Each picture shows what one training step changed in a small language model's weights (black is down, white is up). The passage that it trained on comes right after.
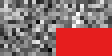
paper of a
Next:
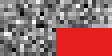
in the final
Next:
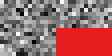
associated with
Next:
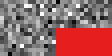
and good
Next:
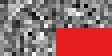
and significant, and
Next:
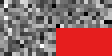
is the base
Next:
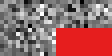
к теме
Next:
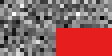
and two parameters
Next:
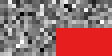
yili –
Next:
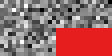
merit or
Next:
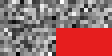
as well as
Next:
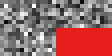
particular, the
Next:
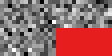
observa las
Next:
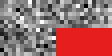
in the context
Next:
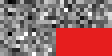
device. As
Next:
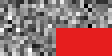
usually used
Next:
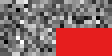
Fe thin
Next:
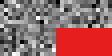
W taki
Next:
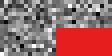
the U6
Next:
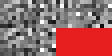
School Host
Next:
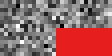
cases, two
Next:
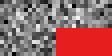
effects of
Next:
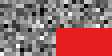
em idade
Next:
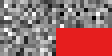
can be used as
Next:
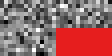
the final
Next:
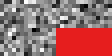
are always
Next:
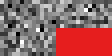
to their high
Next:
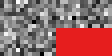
Milan for
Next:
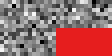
study concludes
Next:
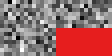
envelope is
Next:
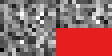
и во
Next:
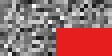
existence of
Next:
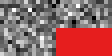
and treatment
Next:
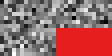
subject to
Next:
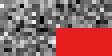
property of
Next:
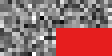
the module
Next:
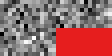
care and use
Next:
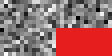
using it as a
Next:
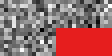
shocks are
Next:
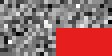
by the University
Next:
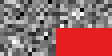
have experience
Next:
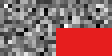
structures, the
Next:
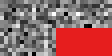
mean values for the
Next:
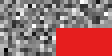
were measured.
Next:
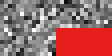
magnetic field as
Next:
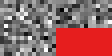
through the motion
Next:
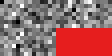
and MS2
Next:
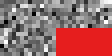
either the
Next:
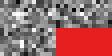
inflow time.
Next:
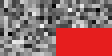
reserve is
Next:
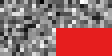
sources were
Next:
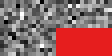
high energies
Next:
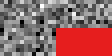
Ward identity
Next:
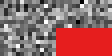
if the simulation
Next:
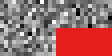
in international
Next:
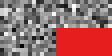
del Eume
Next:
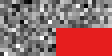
in addition,
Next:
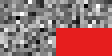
grid, and
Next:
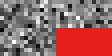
and retention
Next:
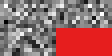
comparable, and
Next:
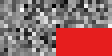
va dengiz
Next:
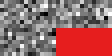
peak effect).
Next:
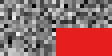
Ph Br 2
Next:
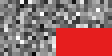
changing with
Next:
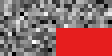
observations of
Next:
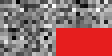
assessment in
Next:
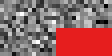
not only of
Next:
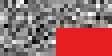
contacts have
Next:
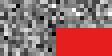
thus is not
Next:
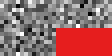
*Let G
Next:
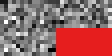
the molecular
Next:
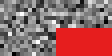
not all of the
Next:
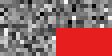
times that
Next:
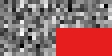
other & & &
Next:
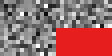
In order to
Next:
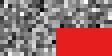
z 2 mm
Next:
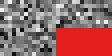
onset of
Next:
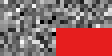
computational point of
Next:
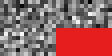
Using the
